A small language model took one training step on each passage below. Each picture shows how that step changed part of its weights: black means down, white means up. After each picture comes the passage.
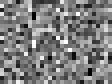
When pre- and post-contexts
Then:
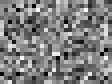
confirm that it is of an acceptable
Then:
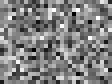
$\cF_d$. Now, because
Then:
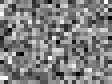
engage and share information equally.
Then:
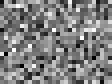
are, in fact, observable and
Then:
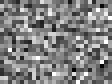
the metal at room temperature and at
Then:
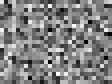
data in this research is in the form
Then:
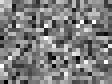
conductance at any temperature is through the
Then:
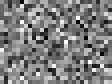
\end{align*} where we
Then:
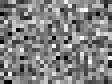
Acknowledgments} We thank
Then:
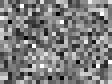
that have momenta greater than or equal
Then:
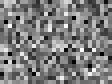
latter set is obviously included in
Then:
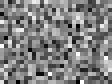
contributions of the $D$-wave and
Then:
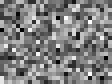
\lq\lq gap"
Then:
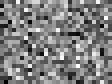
is simple, and, for example,
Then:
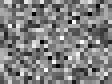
filling/treatment of black
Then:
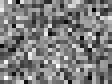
her life. In one such visits
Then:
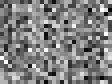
potentially due to a lower
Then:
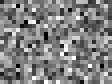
a random vector $\bX$ is
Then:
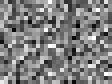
in Higher Education Teaching &
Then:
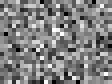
the absence of scattering will give rise to
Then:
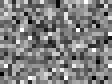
is $\lambda$-massive and therefore
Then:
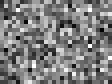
main part of it is Yoga
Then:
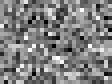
unify the subsequent development, a generic
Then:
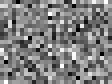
and multi% lagrangian structures by
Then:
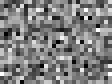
\in {\mathbb N}}
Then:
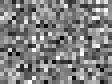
at the basis of this work, is
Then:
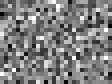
remote and core stations in
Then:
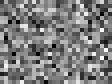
have that $u_t\in
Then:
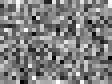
has also been cancelled. The
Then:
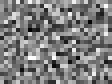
Mathematics and Physics, Anhui
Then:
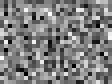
the nanopapers studied
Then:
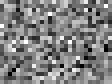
sent to $n+1$ linearly
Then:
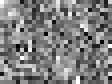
involutions. Denote by ${\mathcal
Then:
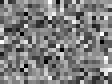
of content moderation false
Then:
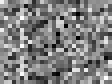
a preliminary study in which subjects
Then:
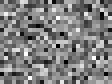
(IoT) scenario. The
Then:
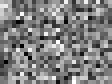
escape. However, the application has
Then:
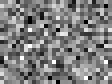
workshops n.3 Report
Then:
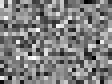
main physical, chemical, and
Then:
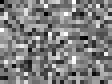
an extension of the celebrated
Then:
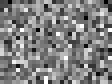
necessarily constant, these models offer a different
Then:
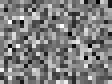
{\em positive Harris recurrent}.
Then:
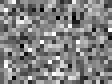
counterpart. This provides the
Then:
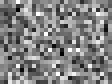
Weierstrass zeta function
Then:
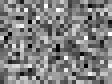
development in an increasingly globally
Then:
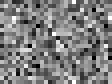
e^{\beta\mu l}
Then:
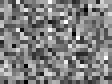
in cases where the imaging results are
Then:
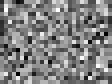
used to detect high risk hypertensive
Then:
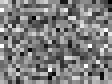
use of an injective $H$-operator
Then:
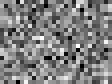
+ s) \end{align}
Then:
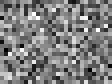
r}. \end{equation} To
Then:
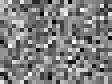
convex bodies $K,L
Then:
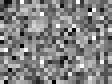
elements and players' types. The
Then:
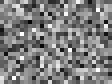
VEGF gene expression showed a
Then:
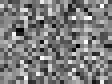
the simplest models for magnetic materials,
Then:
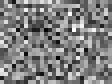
and the order and type of the
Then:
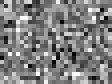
equations over short time duration, see
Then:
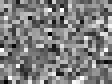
not be very large in the sense the
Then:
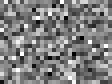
by $\p_k$ the vector
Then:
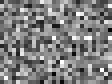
the activities carried out by the partners
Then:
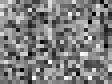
hypersurface. By the Gauss
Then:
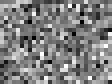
Full three-dimensional numerical simulations are
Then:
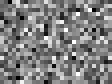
young generation today should take interest
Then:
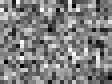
are defined via the forgetful functor
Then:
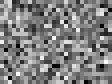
liquidity level and profits had
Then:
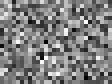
is immensely important for
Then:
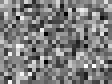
error correction model for estimating the empirical
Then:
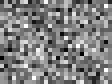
4, 5 and 6. This type
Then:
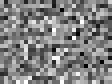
can be easily shown that for the point
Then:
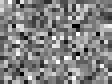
heralded single photons.
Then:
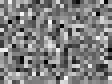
Therefore, in order to clarify the
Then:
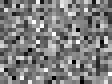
there are no fixed points among the first
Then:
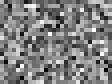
from the output back to the input,
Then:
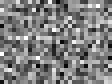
community to explore further in much more
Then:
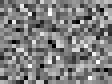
that optical obscuration of
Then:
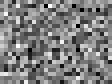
delamination (bottom).
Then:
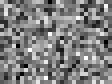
a $(n-s)$-dimensional
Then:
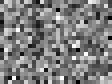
values and gives \begin{equation}
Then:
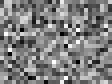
statement** The authors declare that they
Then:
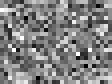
gap for the time-fractional
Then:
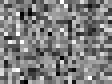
contribution will be articulated around the
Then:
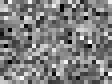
established. \section{The
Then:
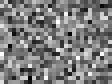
as the basal ganglia
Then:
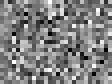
of Earth Sciences, Pusan National
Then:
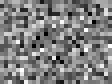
the environment. This awareness
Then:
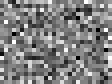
and invertible. We can therefore find
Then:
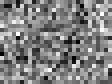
\subset \Omega$. If $u
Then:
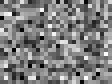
PO reformulation.
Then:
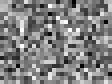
block with $l - t$ rows
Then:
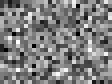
\text{ ppm}$) that is
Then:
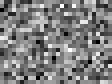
generation can be started from the stationary
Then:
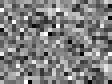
on the water-bath under
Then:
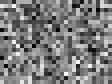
Bernstein's inequality
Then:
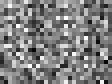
this lemma can be adapted for the
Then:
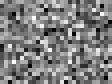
are non-negative constants ($i,
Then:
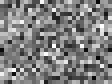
\cdots \}$ is closed in
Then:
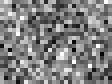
exact type itself. Then,
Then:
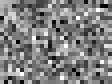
fibre flow. Fig. 8.
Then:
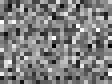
\maketitle \section{The
